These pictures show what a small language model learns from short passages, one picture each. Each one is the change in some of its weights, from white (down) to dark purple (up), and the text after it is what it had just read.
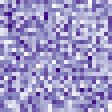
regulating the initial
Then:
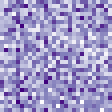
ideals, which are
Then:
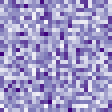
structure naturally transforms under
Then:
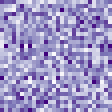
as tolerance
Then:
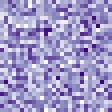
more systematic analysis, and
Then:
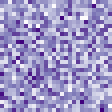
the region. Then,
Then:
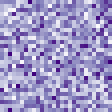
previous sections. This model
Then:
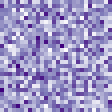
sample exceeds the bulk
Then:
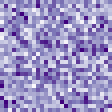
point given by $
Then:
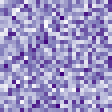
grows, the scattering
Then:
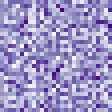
right-hand side of
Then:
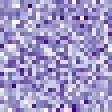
in the Main
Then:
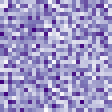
below, the density operators
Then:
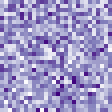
in the presence of
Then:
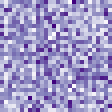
left part of the plot
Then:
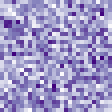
on both sides of
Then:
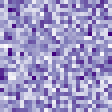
bases entered the theory
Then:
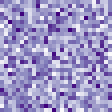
for $\eps \in
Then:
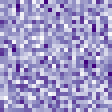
Offload level
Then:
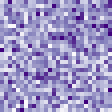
phase had it been run
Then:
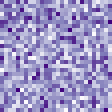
MP3 defense
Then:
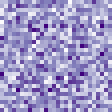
was obtained. In the
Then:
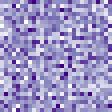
\quad , \quad
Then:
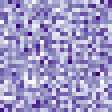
abundance variations are also expected
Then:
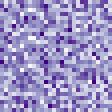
void space is
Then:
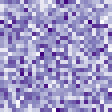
in descending order
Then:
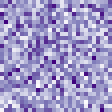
the data can be
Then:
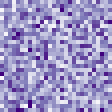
were noticeable. When
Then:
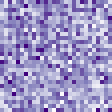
exchange with respect to
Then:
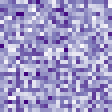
site. In the
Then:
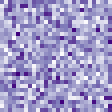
solution for $\Psi$
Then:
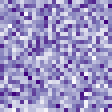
the next drop
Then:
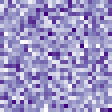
too, the super Lagrangian
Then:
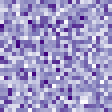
= 1$. In Figure
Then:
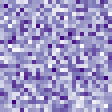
orientation, {\em
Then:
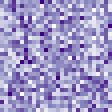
applied in stages to
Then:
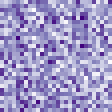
issues. This can be
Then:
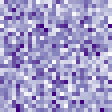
More precisely, there exist
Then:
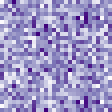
of the AFM
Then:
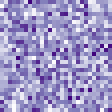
ring and the top local
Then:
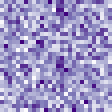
The energy spectrum obtained from
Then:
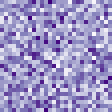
over the left link,
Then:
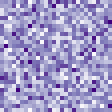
3 simplex 0 derivative
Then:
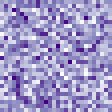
given by $$\langle
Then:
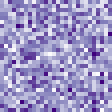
are close to the estimates
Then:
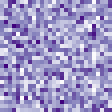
a pivotal
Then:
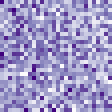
know that the equivalence classes
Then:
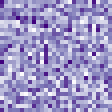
Jup}$. The line
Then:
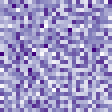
phenomena, such as
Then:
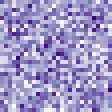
magnitude less than the
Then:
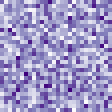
proof of the group property
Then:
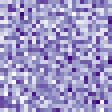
which are resonant in
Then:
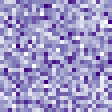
basis functions, which indicates
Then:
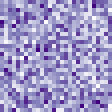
metallic phase
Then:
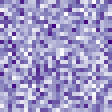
the notation $\phi$
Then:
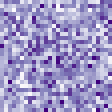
the long lifetime of
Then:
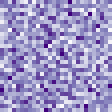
$\varepsilon$ is
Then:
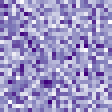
{\it an interval}
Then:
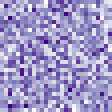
in the equilibrium's
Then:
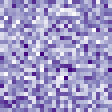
$M \subset
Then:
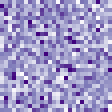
$B$-family is
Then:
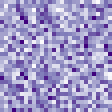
on EM nucleon form
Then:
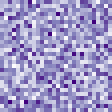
viscoelastic solid model
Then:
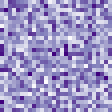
Herman, building
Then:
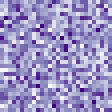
stable. Here, we
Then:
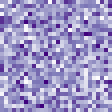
``spectrum'' of
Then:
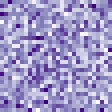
the elastic modes are separated
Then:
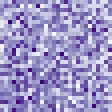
f}{\partial t}
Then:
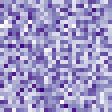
we used a square
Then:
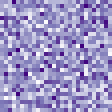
Cauchy-Schwarz inequality
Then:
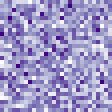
B transition is therefore at
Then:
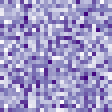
CNN-based structures
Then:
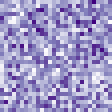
minimum we defined the reduced
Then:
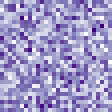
weaken in the inner
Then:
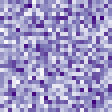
selected beam configurations. We
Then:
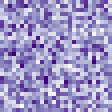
Lattice configurations on
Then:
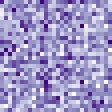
straight line to ${\rm
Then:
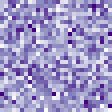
a region of interest,
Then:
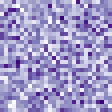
because the BRST
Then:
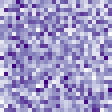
which turns out to be
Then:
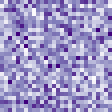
rate and that inferred
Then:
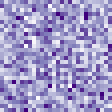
structure of differential moduli
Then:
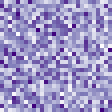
is an ordered pair
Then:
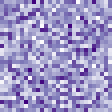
expressed in a unified
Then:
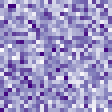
scalars. In more
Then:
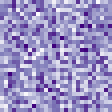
discussed by C.
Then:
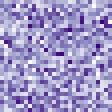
a somewhat different
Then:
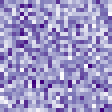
(with holomorphic
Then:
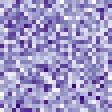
in the legal process
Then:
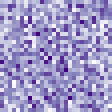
of the type constructed in
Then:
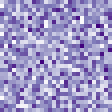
Yau, and
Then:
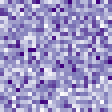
so, it follows from
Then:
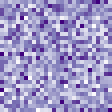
how GPT-4
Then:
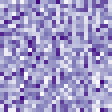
shall see we obtain a
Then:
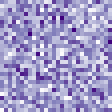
random variable $\eta$
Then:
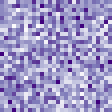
Journal on Computing
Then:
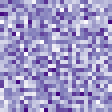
5 levels of decomposition are
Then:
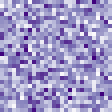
through the scenario-dependent
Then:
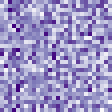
and engineering fields
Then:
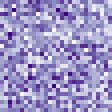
with reflection.} In this
